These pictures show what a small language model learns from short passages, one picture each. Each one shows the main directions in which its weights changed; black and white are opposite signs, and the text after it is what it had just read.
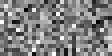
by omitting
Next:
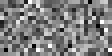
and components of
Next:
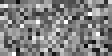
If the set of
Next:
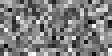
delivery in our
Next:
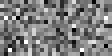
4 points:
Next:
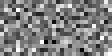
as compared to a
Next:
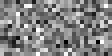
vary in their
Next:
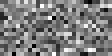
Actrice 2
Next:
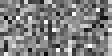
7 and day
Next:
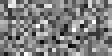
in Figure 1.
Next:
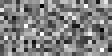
Quoted in
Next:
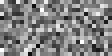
to sinusoid
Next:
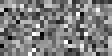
sectors was
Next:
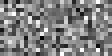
used in agro
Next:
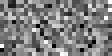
in normal and
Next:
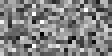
ram are presented in
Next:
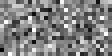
problems has been
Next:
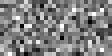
same language
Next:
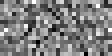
revealed that
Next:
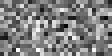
requested from the
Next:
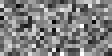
devoted to
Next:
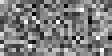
to respond to changes.
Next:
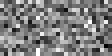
features indicative of
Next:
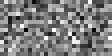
dense validation
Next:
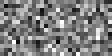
evaluate the efficiency
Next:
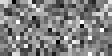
displays like
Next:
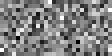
adopted. To
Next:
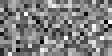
as a town.
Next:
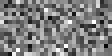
primary outcome
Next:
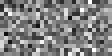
sports persons
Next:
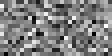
of this research, the
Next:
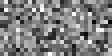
remains low,
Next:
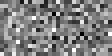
to be rigid
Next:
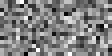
foraging methods employed
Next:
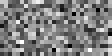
which requires some
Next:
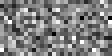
Mumbi and
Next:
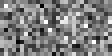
previous researchers have found that
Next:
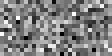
expression of the
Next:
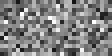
remarkable to
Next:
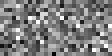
sustainable growth of small
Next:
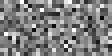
at Peak
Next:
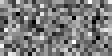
it was seen could
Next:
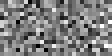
and determination of
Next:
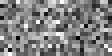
Sesame oil
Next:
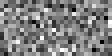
separate an
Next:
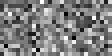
very uncommon
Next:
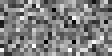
and technical, and
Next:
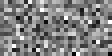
decrease in the value
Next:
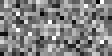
3. Fixation
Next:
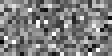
foods are
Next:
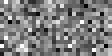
Board and management
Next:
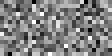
and minimal
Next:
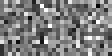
reported their sleep
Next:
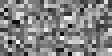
current mathematical
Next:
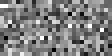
like the verses
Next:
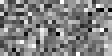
to ensure that
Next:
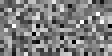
be resolved by
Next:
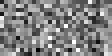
to their content. -
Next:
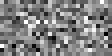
providers and national
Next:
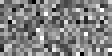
much as 20%
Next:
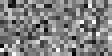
in Figure 1 and in
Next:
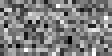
objects [2].
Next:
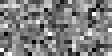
the highest number
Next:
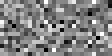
students' achievement
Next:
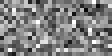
*The Big
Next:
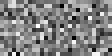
in our study the
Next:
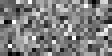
conditions, especially during
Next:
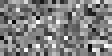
intersection of two
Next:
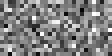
is mainly due to
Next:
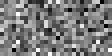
two models which differ
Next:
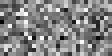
enzymes associated
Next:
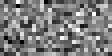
about safe
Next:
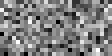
integration for special
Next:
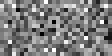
females for
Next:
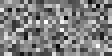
modelling without
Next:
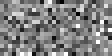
It is clear that
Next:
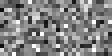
solutions and the
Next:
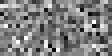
the parameter. The
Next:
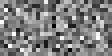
limb⁸ and
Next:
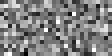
the model arising
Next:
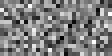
distribution. In a
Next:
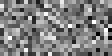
of biological activities reported
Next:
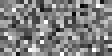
differences between the
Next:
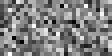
like climate
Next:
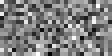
to the agreement
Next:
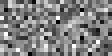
there are different levels of
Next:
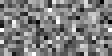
particularly relevant to
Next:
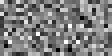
to each question for further
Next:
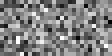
conflict of
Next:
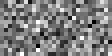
from a Euro 4
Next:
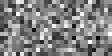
have themselves
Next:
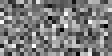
output, and
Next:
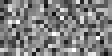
liquor in a
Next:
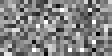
or suggested mechanism
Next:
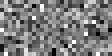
was given to individual
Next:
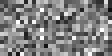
flow and at the
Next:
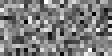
training programmes.
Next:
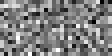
the devices are also
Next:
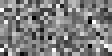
imposition of the
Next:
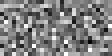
several stages, and
